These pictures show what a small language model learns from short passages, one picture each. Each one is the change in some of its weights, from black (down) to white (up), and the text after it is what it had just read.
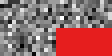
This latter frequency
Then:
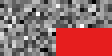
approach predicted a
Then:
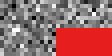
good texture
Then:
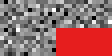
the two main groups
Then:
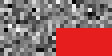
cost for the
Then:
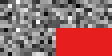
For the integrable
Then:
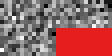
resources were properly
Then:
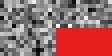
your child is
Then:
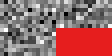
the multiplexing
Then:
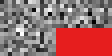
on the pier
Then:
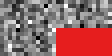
respectively, compared to
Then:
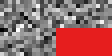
to introduce the local
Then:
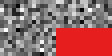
other than the
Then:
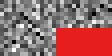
to develop data that
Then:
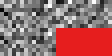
indices have
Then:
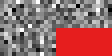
archive of
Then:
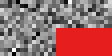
The observed spectrum is
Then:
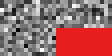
make the perturbative
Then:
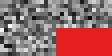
high performance speed.
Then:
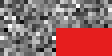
performance of the
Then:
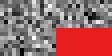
in positive behaviour change
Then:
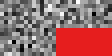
in the rat
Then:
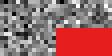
by the group,
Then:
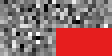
transition is electronic
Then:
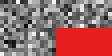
by Pepe
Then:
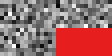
biology teachers
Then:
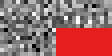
through electronic
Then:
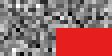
training to assist
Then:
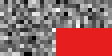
with fixed gap
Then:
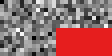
effective Wilson
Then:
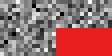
and consequent
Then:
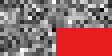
(this concept
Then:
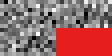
the prediction from the
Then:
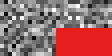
the modifications
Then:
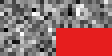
for the foreign
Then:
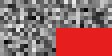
effective density and the
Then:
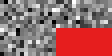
the dynamics of each
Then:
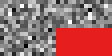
it is used the
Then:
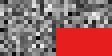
in fact essentially
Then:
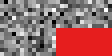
the characteristics and
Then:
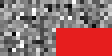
cultural structures,
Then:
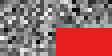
big or
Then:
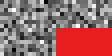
to populate
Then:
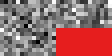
by human resources for
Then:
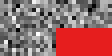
which motivates
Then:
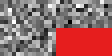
is used to
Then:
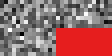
be explored by
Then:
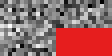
series solution can
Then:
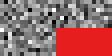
the linear solution A
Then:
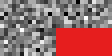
a broad range of
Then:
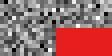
the controller to
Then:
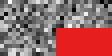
predicting a
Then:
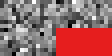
needs to be
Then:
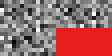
section 2 we
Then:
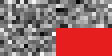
skills. More
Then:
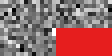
rapid growth of
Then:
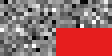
the exponential
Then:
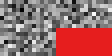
description and shows the
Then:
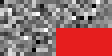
can become a
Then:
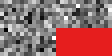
optimization of the
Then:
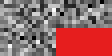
of a series
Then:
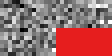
For example, within
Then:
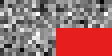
can transform this
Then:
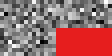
and directed the
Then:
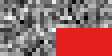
applications using particular
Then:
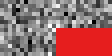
samples from SET
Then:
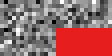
the second-order
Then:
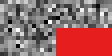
acids as
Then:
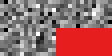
the effects of the
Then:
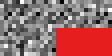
the eastern
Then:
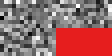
diversity of
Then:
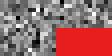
as function of the
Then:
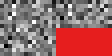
+ \int
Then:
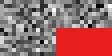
of measurements.
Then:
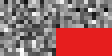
with longitudinally
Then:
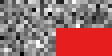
on the stability of
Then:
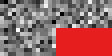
and three-body
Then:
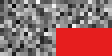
and also replacing
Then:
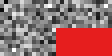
one observes
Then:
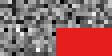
thermal images with the
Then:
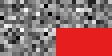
examined patients after
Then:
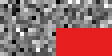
patients with AF
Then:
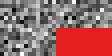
experimental evidence for the
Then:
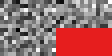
Based on this
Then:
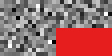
as Sr
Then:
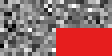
\cbar u
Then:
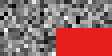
reuse and have
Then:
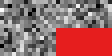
given of the specific
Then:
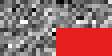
binary, since
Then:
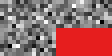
– such as
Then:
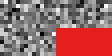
used. Further,
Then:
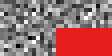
and we as
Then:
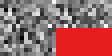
assessment procedure that has
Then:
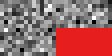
in the second
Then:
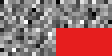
bands are
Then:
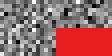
and leaves
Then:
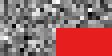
that for each
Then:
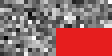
total mass, including
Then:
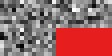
terms its research output
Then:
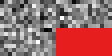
use cervical
